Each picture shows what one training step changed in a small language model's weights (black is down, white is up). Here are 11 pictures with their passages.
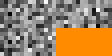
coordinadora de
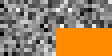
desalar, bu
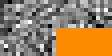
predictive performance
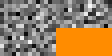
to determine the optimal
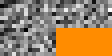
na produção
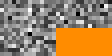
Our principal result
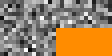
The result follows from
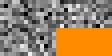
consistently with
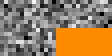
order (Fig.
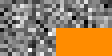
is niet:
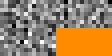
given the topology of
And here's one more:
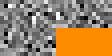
following elliptic system
